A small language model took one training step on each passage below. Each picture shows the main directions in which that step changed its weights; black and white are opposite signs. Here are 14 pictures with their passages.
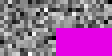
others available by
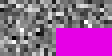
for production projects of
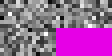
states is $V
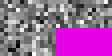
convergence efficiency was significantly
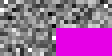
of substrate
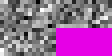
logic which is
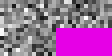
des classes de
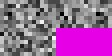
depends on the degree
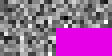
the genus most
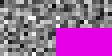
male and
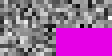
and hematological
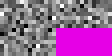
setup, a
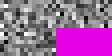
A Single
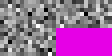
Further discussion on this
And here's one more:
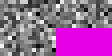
able to extend
